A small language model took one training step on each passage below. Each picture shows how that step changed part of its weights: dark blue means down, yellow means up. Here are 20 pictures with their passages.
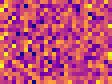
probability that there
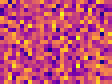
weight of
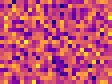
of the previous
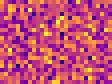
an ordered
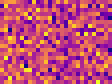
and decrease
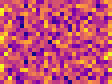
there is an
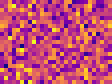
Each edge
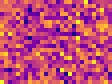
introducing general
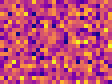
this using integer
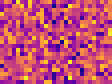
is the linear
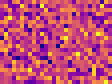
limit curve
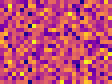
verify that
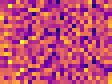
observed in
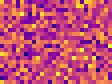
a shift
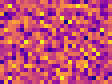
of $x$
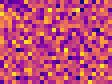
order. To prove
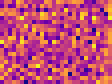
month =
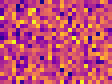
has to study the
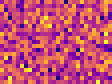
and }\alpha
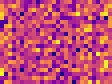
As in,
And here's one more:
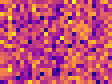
be decomposed into
